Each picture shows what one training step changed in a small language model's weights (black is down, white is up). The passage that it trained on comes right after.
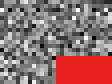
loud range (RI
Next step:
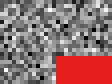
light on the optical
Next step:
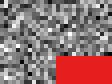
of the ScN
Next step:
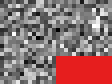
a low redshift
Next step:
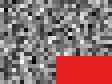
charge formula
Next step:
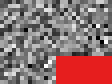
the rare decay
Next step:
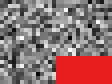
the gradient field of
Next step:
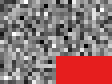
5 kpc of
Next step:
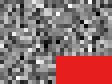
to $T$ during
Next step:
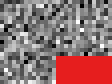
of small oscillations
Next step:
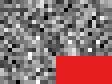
is weaker.
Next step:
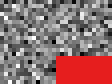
be analytic and to have
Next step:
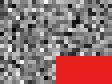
| #1 \rangle
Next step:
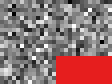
fittings} Up
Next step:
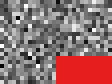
Bose gas: \be
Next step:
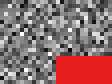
difference between the local
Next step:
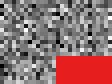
\\ \hline L =
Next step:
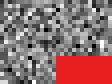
optical gas by a factor
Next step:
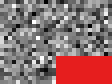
derivative appearing in
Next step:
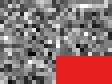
non-perturbative when
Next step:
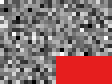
contrast between the
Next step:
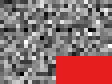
we will consider decay or
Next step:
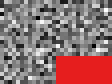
using the favored
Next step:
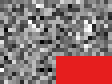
together with
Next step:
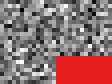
on a 10-point
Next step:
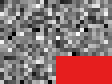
order to make a
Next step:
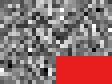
that the height of these
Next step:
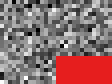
a theoretical sense.
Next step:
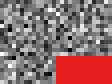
thin disks based on
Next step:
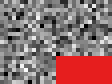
In LSB, we
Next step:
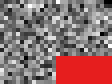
length for use with the
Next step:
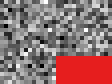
the graphene
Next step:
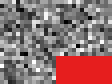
nothing more than a
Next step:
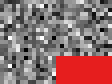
of vertex form factors
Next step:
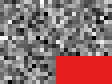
part is used to train
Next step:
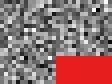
in first family
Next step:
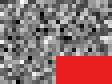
influence within a
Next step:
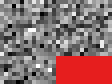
energies with that of
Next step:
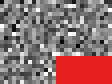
Numerous.** This
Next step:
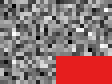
peaks and the wells
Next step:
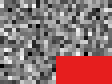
strength and
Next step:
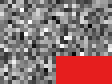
study the condensates
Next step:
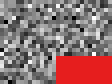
quadratically on the
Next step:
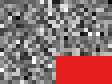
several areas that
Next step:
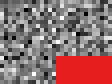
glueball masses
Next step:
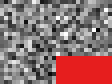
parameters converge.
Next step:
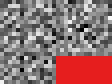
the thermodynamic density
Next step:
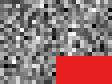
is greater than
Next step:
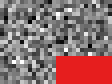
vessel through two
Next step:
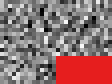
code and simulated
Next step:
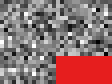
perturbative result in that
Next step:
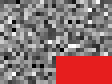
be observed: The characteristic
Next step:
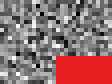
remains constant along each
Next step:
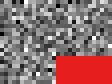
nanocubes and
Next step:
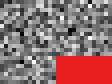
it should also maintain the
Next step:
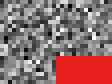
angle between the higher energy
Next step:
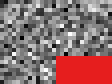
larger in the CE
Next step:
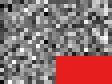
that the Bloch
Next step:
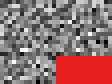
the teleported
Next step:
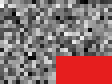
phase (unshaded
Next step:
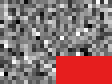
dynamics is confined to the
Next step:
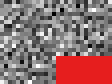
and the false
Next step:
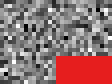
fitted the decay phase
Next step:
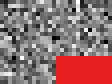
two fields of variables are
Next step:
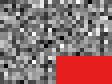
will also introduce couplings
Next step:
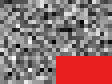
we can either
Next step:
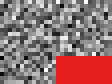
the Million Lattice
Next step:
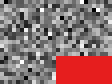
logic behind this
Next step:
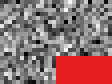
be more accurately
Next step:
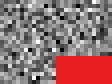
at $T \sim M
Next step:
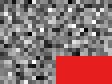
spectrum contains a term
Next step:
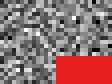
a precision of
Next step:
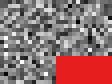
the framework of
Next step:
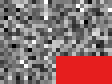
these archived
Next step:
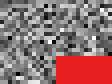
weak in a wide
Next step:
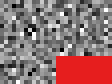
three diagrams are
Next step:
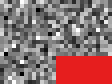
predicted events increases
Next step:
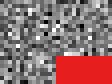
by strong Balmer
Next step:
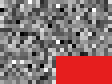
least two senses
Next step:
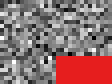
cloud, the
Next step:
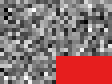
convenient and
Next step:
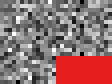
approach and outperforms
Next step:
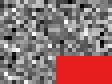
If we would not have
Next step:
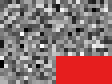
the direction of increasing
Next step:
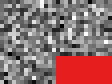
is non-simply
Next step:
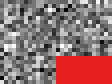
column is chosen
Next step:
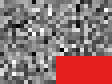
calculation shows that the
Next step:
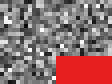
work of two of us about
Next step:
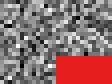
on the HID.
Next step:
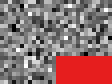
data. In order to
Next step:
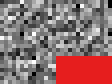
terms for the charged
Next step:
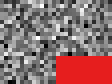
can be used in the
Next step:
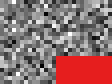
in the settings as
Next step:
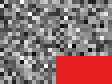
remote sensing
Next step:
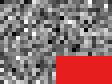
state degeneracy
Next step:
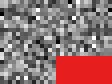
modification [48]
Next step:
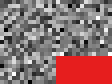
the action for the given
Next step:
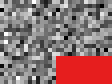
emerge. In order
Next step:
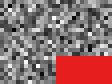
between quarks. This
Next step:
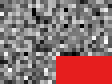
10\% of that of the
